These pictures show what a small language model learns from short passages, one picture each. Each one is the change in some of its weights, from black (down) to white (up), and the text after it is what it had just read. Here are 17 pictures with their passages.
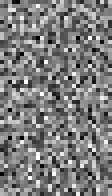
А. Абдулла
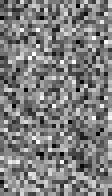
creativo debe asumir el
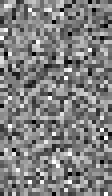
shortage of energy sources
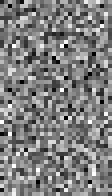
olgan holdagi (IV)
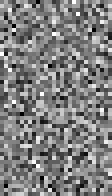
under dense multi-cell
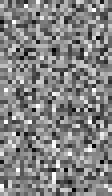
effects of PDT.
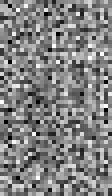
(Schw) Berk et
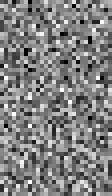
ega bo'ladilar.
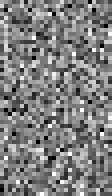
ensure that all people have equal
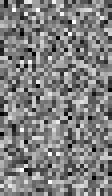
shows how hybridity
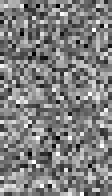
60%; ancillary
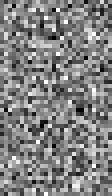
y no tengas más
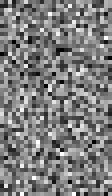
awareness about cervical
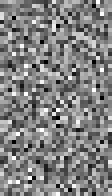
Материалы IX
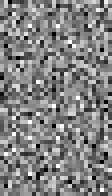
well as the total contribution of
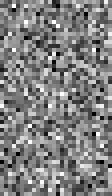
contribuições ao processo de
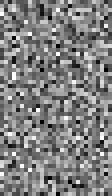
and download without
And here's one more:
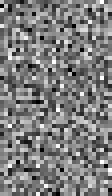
from the MAT and structured as
